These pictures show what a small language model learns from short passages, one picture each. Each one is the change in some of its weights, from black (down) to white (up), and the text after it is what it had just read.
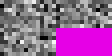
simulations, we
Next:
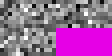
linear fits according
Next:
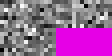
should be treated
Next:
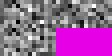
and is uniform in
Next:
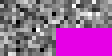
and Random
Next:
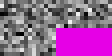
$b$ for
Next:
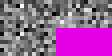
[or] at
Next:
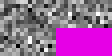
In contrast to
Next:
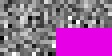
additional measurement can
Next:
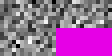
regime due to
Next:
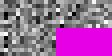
only interested
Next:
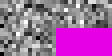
easily shows
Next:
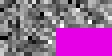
under Grant
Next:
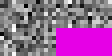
nodes. This
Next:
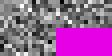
However, until
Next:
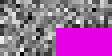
cosmic rays
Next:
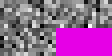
galaxy, the density
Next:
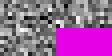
still subject of
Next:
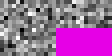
address displayed
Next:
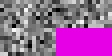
chosen approximation for the
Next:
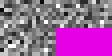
good order parameter to
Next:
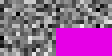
models, we have
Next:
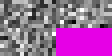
transfer reaction was
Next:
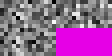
to a free
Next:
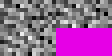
of the values of
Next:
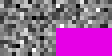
of the DOS
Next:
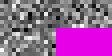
presented, where two
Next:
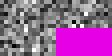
we obtained the
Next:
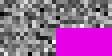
the problem, we
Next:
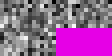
The general results for
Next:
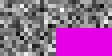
orders, one
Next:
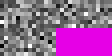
quantum theory, with
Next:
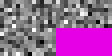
detailed derivation of
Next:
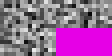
is the total number
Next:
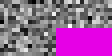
profile. The same
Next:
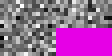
terms, which form
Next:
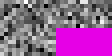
In all cases,
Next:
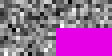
for vector potential
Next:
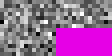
parameterization of an
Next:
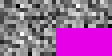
of the form
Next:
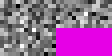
fit to the last
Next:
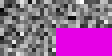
in the example of
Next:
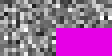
with prescribed
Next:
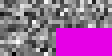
the mergers
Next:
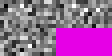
spiral texture
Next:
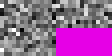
2-7 label
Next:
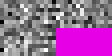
minimized during parameter
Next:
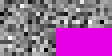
normalize the
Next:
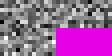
perturbative role is
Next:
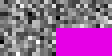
the results, where
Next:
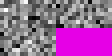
allows us to
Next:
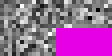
critical path delay.
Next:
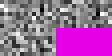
undergoes several
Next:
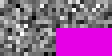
warp factor
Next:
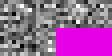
Dirac field
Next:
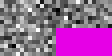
shown in Figure
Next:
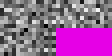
those above 2 GeV
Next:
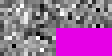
purely affine
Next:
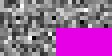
these cells are
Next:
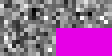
winds means
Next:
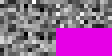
altered whenever
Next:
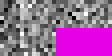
compared to a
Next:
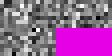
remaining part of
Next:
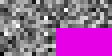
orbital characters
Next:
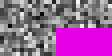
for a model
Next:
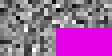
to test the
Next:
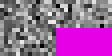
School of
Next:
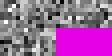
taking the partial
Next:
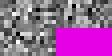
mesh size
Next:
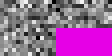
as it requires
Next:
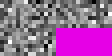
using data from the
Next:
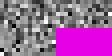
energy which shows important
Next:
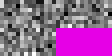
data taken at a
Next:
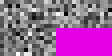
is correct,
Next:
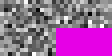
To understand the effect
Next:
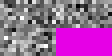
most suitable
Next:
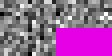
the density matrix
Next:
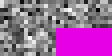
shaped by
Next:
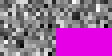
reconstruction methods which
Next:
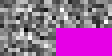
particles possess
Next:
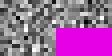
to estimate the
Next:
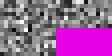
zero in this
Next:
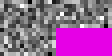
density distribution should be
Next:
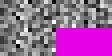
to the most general
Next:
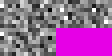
finds that the
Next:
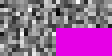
channel in a
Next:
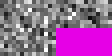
Vortices appear
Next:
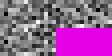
here, but the
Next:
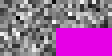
to examine the
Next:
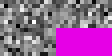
each galaxy;
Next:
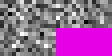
renormalized electron
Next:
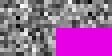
inside the hull
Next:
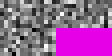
spectral energy distribution
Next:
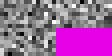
state machine
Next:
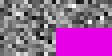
First, the
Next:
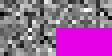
the inner two layers
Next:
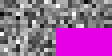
the quantum dot
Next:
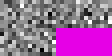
recent literature
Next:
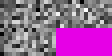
problems usually
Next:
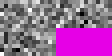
both NGC
